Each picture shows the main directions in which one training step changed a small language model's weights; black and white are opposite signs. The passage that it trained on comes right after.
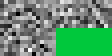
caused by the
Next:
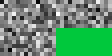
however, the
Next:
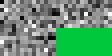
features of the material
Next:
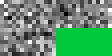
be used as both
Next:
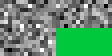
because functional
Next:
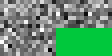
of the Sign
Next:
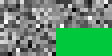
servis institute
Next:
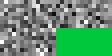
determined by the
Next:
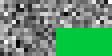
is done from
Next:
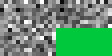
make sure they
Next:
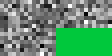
that it was related
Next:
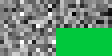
low temperature transport of
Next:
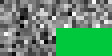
user is given
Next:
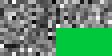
the above equation
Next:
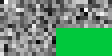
interest was indicated
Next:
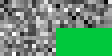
models were also presented
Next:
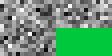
for assessing the
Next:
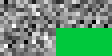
an integrative
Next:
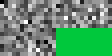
Particular source
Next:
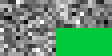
protect times described
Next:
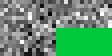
die alle
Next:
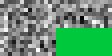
with a professional
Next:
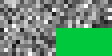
symmetrised part
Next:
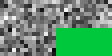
from the die hole
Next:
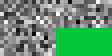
are the respective
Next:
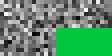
as an additional source
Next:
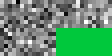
In this part
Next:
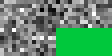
parameters used in the
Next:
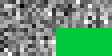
In such a
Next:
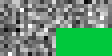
to a universe
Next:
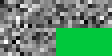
Next, we
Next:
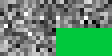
and $\theta$
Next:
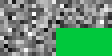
the evaluation of
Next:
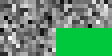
related work and
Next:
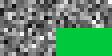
for the formation of
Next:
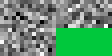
integrating the
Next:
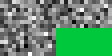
in their body
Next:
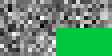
when, it
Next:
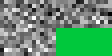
system are made in
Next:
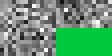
compared to the
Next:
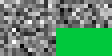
group of planets
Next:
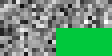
In the following year
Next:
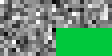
Its core is
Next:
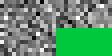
among all patients 24
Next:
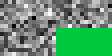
this work:
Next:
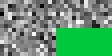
of the total number
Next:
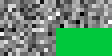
and present challenges
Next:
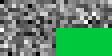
women had
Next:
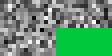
UE is
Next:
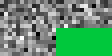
measured in areas with
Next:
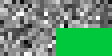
and soluble
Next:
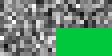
parameter $a$
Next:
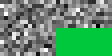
ile ilk
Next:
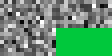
it is seen as
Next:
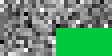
equation of motion
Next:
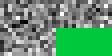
$p$ of
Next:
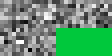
, gain,
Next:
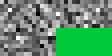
used in other
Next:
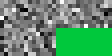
electrons in a
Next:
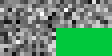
due to privacy
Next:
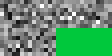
of generating
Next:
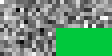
The reason for not
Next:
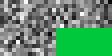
and L.
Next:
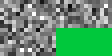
it delivers
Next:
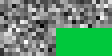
in the forward
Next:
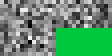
its adoption was
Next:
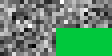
complex processing of
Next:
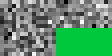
to external
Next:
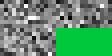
determination (n
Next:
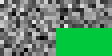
also consistent with recent
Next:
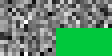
these notions,
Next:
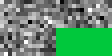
pathways and
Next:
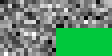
Physics and
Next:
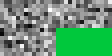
at the National
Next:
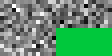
роль в
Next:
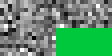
of second and
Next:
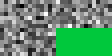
representation could generalize
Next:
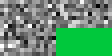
of students'
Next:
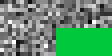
attempt to
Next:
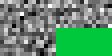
proportional to
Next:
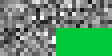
construction see
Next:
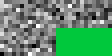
We tested an
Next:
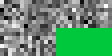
in Nigeria
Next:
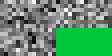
actions to
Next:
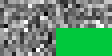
on HAB
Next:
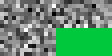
koje su
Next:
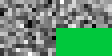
compressed for
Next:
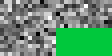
u asl
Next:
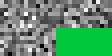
as determined by a
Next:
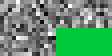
considered in service
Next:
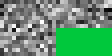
provided in the
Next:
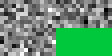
error of} \\
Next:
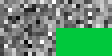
the PRL
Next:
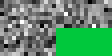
– pok
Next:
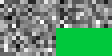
becomes comparable with
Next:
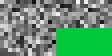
exhibit significant
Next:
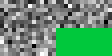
the queue.
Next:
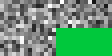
one's risk of
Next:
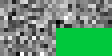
below, the power
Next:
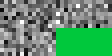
insight, our
